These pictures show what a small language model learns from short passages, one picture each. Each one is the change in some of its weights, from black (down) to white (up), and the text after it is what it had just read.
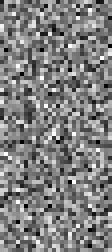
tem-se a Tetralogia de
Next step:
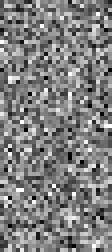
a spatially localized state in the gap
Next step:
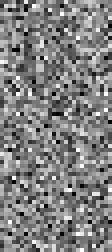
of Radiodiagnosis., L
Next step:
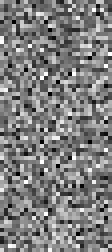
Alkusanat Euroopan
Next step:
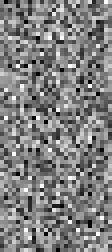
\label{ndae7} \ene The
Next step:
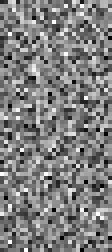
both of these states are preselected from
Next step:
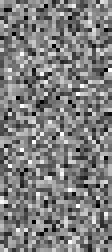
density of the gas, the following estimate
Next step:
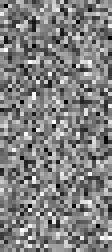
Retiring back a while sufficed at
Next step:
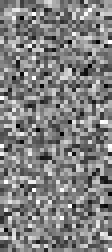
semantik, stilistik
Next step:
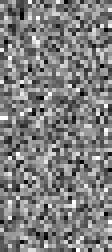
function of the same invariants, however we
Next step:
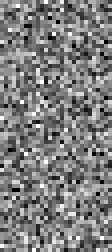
Institution «Uzhhorod
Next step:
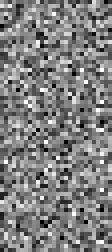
за процену ризика за
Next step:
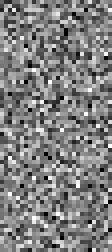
Delivery Ratio]{
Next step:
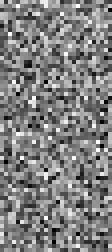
Halperin states. The family
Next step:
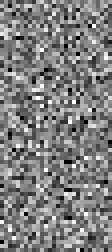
and this is because the Ising term
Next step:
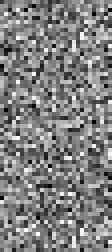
complex, requiring careful
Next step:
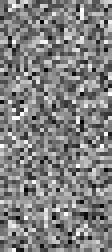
O'quvchilarning leksik
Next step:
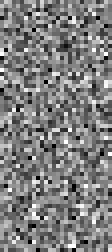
a small range of temperature. This explains
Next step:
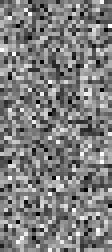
begitu dikenal dalam
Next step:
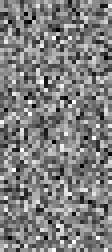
Introduction The knotweed
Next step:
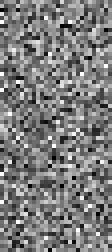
ESD successfully.
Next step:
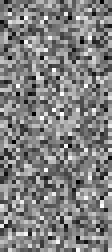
"Regional allocation of technical
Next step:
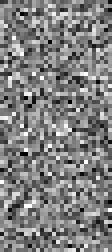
raw materials, which allowed obtaining a
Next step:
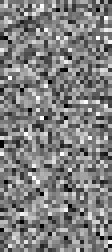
that this function accepts a representation in
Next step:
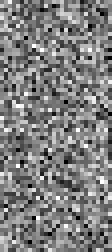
suscritos al canal. 7.
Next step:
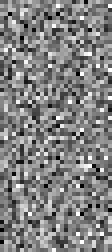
| 13 | | Server | Power
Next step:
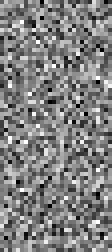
has been estimated as 5.5,
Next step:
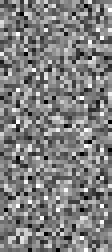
estímulo para que o uso da
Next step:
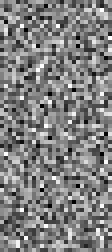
volume de cada frasco em
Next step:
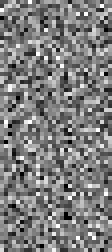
this paper, which is the first-part
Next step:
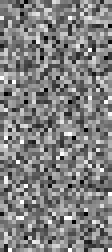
before the end of gas
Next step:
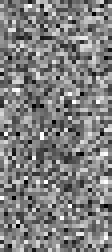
transmitter sizes. Gaining
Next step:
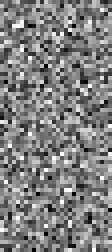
by direct calculation of deflection
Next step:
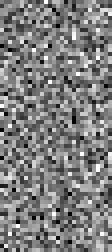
jihatdan murakkab
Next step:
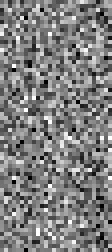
Liang et al. introduced
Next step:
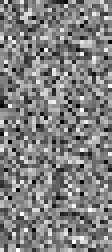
[17] We do not have data for
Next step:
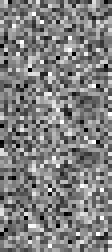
model achieves the highest
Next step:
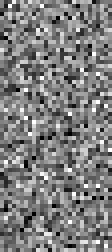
that the scaled distribution deviates in two
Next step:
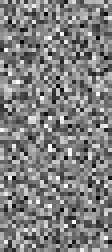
does not seem possible with the
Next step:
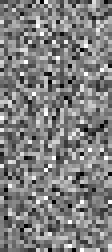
3 Editorial staff of the
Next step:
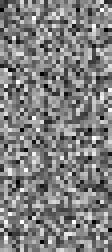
for many applications in practice,
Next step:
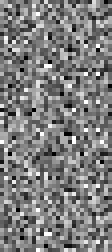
where the application is deployed and
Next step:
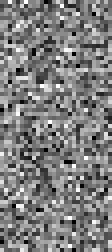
and Zavlin, V. E.,
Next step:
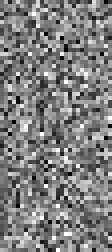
designation, but different concepts,
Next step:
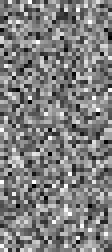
racconto il giovane
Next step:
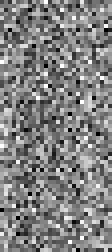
not be improved. Effect of Cu
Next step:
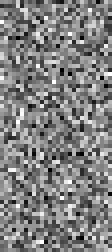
central na patogênese da
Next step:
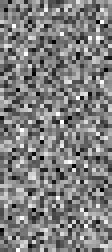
been tested and has been compared with
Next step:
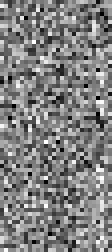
et al., 2021; Saifudin
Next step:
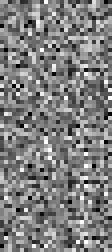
auditory modality. In this note,
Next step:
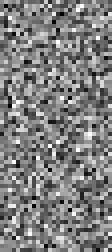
Agenției Teritoriale
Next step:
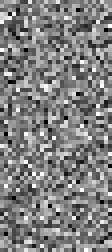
distributions are within the clinically acceptable
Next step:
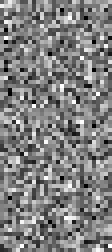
called "anemic", with low
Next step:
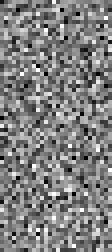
the concordance is structured as a
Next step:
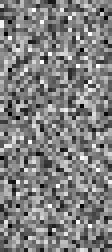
two-phase rotations are equal which
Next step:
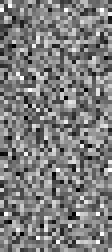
lasing occurred. This is shown in
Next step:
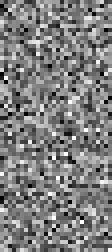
the information gain that can be achieved
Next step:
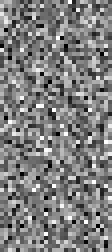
each condition. In the final part of
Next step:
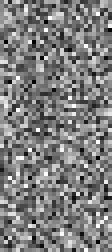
of the user. There are voice
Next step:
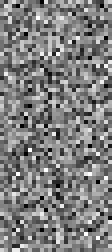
Papadopoulou A.,
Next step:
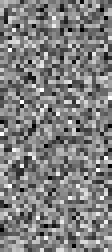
access increasingly contrasts with
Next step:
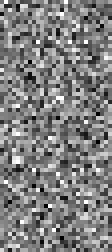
acerca de un hecho o
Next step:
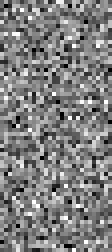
inefficiencies and transmission
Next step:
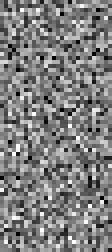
have efficiently invertible
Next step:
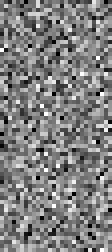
the model with one-time survey
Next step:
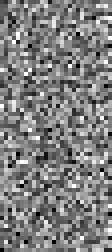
flexible, efficient and
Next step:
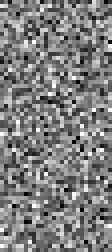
are introduced into the procurement
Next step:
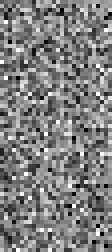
and for three fixed values ($-3$
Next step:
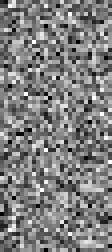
little relation to computer technology
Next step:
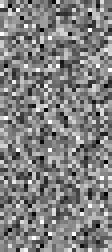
5 sm dan katta yoki unga
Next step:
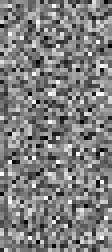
разлика између
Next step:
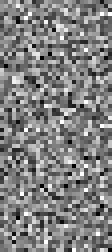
with different oxidants is in the order,
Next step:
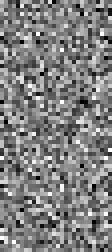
in the six months prior to
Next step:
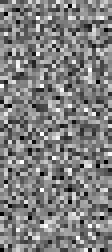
we get the model-independent term
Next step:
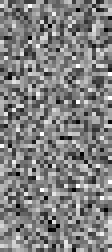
spacing of stringy matrix model
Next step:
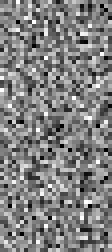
een pleidooi te
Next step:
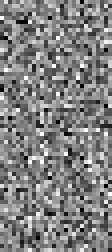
that FeSe presents a multiple
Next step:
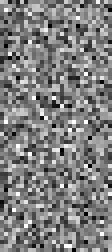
observed large variability of millimetric
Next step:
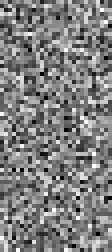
in housing quality. AI
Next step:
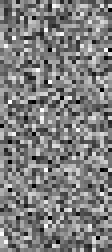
Europe Country report
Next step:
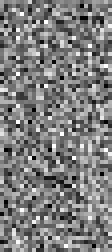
of synchrotron radiation
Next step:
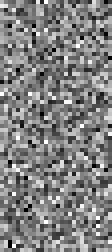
of selection criteria, was classified
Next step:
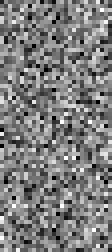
home. This study employed a
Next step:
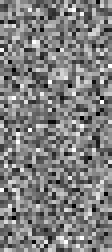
xususan yara (kanker)
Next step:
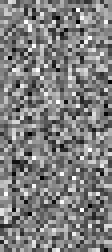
Be 59. $JHK$ data
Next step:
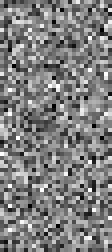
a commercial product. ^b
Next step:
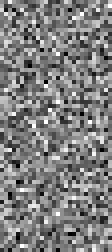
Hubei, na China, entre
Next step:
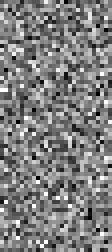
giant component as a function of
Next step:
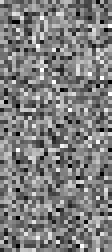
ijodiy faoliyat va
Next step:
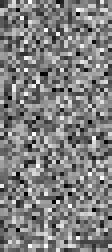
Nonperturbative calculations may
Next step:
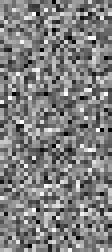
el umbral. Porque los
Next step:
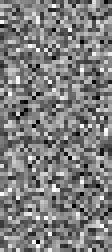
этиш юзасидан
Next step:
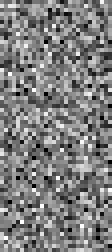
collecte de données
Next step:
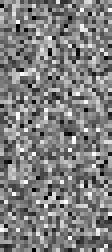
represent the last stage of the virus
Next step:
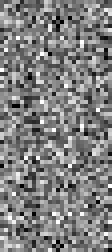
opet mi svake godine
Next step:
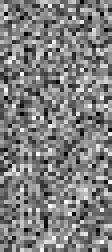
Allied Matters Act
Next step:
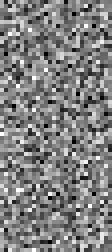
ob shudu rext zi du
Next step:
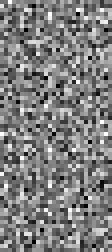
the same with what has happened in
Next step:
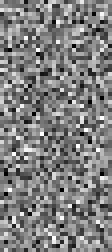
shell. \item The strong intensity
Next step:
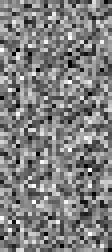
AND INCREASE
